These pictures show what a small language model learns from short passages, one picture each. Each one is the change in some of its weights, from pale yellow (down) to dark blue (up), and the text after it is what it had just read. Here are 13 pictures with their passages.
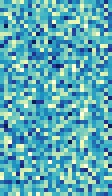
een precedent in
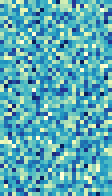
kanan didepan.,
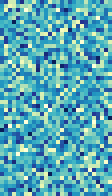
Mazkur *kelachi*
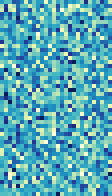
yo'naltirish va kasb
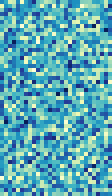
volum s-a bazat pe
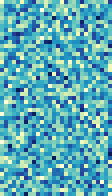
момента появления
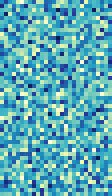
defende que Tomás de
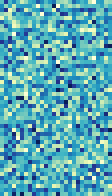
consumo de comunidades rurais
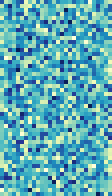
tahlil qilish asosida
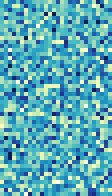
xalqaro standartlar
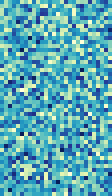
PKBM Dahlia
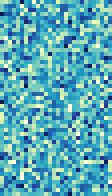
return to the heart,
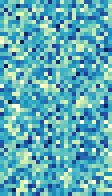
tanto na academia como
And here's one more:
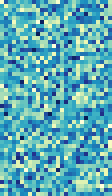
zinco. A plantação de
